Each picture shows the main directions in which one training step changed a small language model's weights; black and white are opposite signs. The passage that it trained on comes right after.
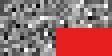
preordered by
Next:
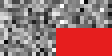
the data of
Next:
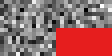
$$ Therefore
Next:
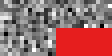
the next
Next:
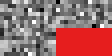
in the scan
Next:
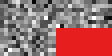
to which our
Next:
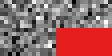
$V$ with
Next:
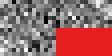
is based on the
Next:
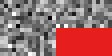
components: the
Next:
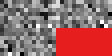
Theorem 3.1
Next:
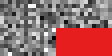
Evolution in
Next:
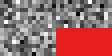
performance in
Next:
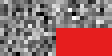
we estimate a
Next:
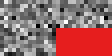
figure 6,
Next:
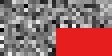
A Monte
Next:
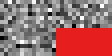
satisfying $$
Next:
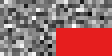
latter effect
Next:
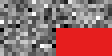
(This is shown
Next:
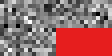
integrations are
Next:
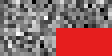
to prove that if
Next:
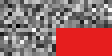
can they be
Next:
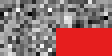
Proc. of
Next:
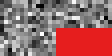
low fields,
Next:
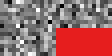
Most other
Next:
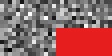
match the
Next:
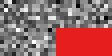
matrix) to
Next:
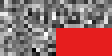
of conic the
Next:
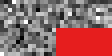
are greater
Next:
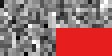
On the other
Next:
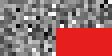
of \scing
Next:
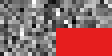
The theorem is
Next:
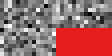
derived from
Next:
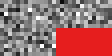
assumed that
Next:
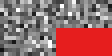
weak solution.
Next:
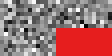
have the maximum
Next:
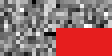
In the section
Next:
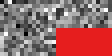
function. Then an
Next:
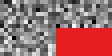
are additional
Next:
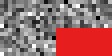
\] where
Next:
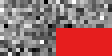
for integrated
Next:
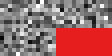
obtained by the above
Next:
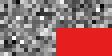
there exists a sequence
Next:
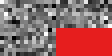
of exotic
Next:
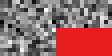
the larger
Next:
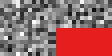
that are associated to
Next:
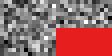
field under the
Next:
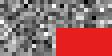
l} \partial
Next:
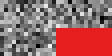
is obtained.
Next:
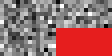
with similar rates
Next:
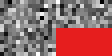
uniqueness of
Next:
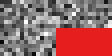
circle in
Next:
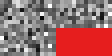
generated by
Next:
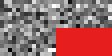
fact, it
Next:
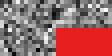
pairs. In
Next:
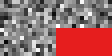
the temperature
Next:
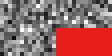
it suffices
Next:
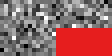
we can set
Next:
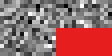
indicate a
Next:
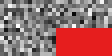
can see that
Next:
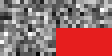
the proof of
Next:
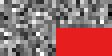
the operators''
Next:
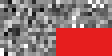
be performed
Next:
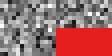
behaves unitary
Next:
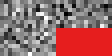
we derive as
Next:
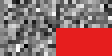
relation and also
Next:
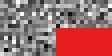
vertex operated
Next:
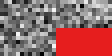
$\alpha <
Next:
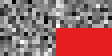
is $\rho$
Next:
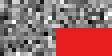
the trivial
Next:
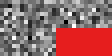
may not generalize
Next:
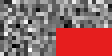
are computed for
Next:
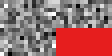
Then, in the
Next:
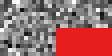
generating fields
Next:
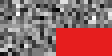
such that two
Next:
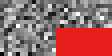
working over a
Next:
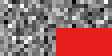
method to estimate
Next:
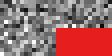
differential cross
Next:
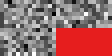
coefficient in
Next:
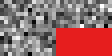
$L$ the
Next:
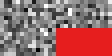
analytic in
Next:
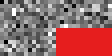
effect). This
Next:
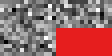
injected values
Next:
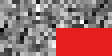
which is the main
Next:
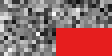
the measurement at
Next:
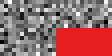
polynomials of
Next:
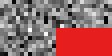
is a {\em
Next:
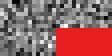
as a function of
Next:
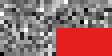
improved the
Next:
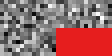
we calculated
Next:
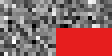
row). In
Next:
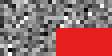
and Q with different
